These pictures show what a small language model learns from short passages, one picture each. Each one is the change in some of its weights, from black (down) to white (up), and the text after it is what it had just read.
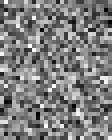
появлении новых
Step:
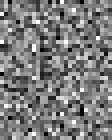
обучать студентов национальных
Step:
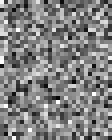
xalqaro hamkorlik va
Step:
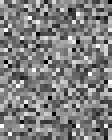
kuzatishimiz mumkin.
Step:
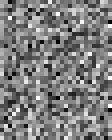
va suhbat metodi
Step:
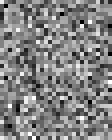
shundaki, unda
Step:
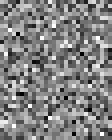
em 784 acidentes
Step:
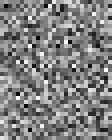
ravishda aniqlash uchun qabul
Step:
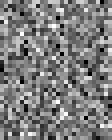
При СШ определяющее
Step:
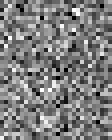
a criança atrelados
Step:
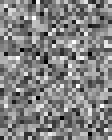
[4]. El cambio
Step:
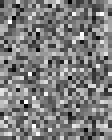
Indicators), sont
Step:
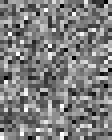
Torres, entre
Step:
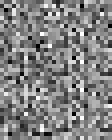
30, so bili
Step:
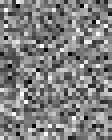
terhadap tantangan global
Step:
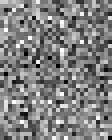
Оскільки до
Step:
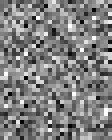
rivojlanishi etarli
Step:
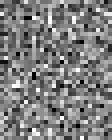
Formation of Public
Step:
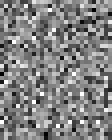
uma proposta preliminar
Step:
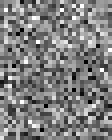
ва комил инсон
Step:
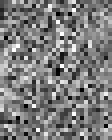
cuenta que, no se tiene
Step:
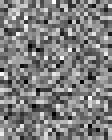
turi Himoya
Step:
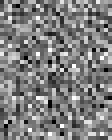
Doctorant Faculté des
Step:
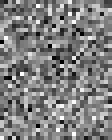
se iz biblijskih
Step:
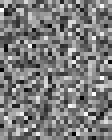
profesionales. Desde esta
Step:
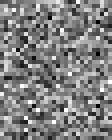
bienestar en el mundo
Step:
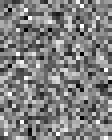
sensibles a los
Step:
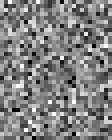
perspectiva experiencial.
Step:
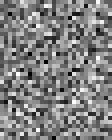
için New York'a
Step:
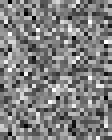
y el contenido relativo de
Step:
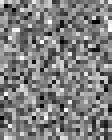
вивчення мови на
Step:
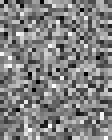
fluxo de
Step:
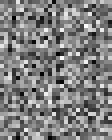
Ukraine, Kyiv
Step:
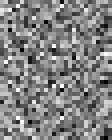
et la COVID-19
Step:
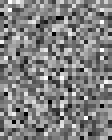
V. Abreimova
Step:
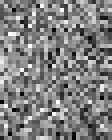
Каримова, З.
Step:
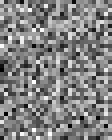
доктори, профессор,
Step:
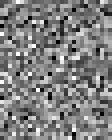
صدق هي:
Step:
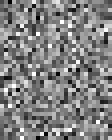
no sólo de académicos
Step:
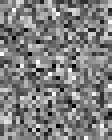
vigilante que esté
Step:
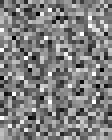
yang muncul. Penelitian ini
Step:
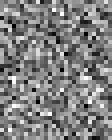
но и достигает
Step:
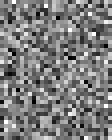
aloqalari» -
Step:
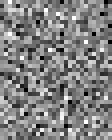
что проактивный подход
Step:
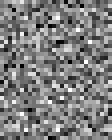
tana harorati
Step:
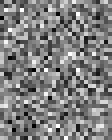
ular o'z fikrini
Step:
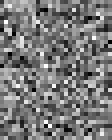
unda inson tabiatining
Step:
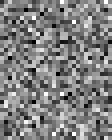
birini tanlashni
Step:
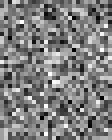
اما قادر به
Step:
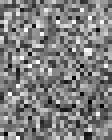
bor. Bu yerda
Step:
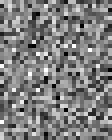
методів досягнення
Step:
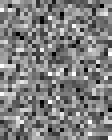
een onderneming
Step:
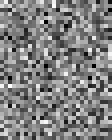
intellektni rivojlantirish uchun
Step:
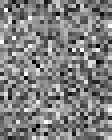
o‘rganish, ularning
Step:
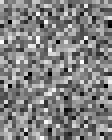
Así, escritos
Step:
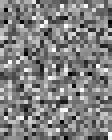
у людей, работающих
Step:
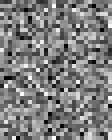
are specified for
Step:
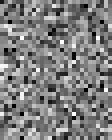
сети, а также их
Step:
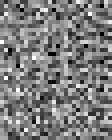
superior al 90%
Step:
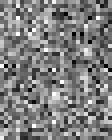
ишлаб чиқилган
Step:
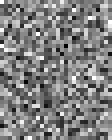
может занимать
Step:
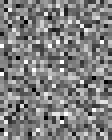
sochilishi hodisasining
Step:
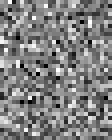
para que profesores y estudiantes
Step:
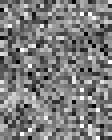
qora-ola), II
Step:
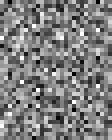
(например, работы
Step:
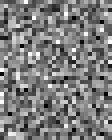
анализ. Такой организацией
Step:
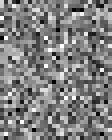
Insights: Journal of
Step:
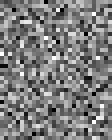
visión borrosa de
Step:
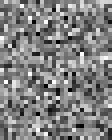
activation of both
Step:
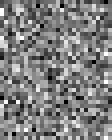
which can lead to the
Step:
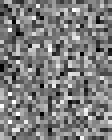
действию. Такие
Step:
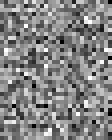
Qo'qon va
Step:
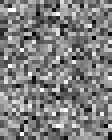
ishonch ramzi
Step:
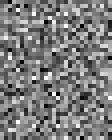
данной работе рассматривается
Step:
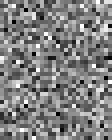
xususiy sektorni
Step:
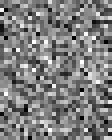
daha kapsamlı bir
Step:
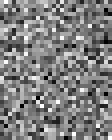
формування особистості
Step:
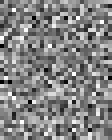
(1) verificação
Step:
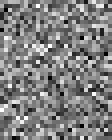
demand for fast
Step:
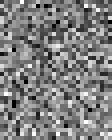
Проведен анализ
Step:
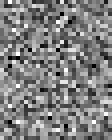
partes aéreas do
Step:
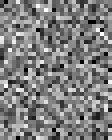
4-kunida tashkil
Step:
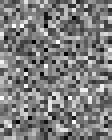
permanentemente, mas não por
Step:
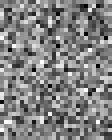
Смята се,
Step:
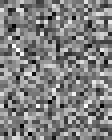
iqtisodiyot va xalqaro raqamli integratsiya
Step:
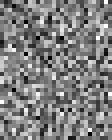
УРО РАН,
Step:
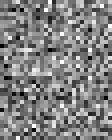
parte del [Atlas
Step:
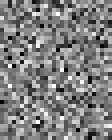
e depois se
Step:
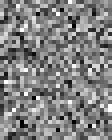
один раз в 2
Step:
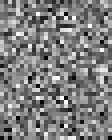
consideradas as deficiências
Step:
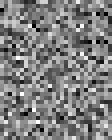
ponderación en relación con
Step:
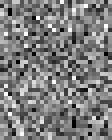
la réforme de la
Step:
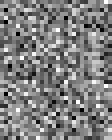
ise sürecin
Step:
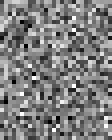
física* (Tesis
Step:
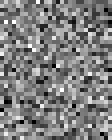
появления. В
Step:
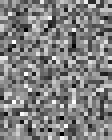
implementação prática.
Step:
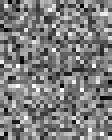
en general. Otros
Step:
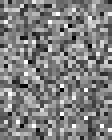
SYSTEM International
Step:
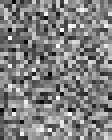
periodo Cogotas
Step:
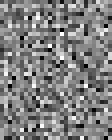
data from the Global
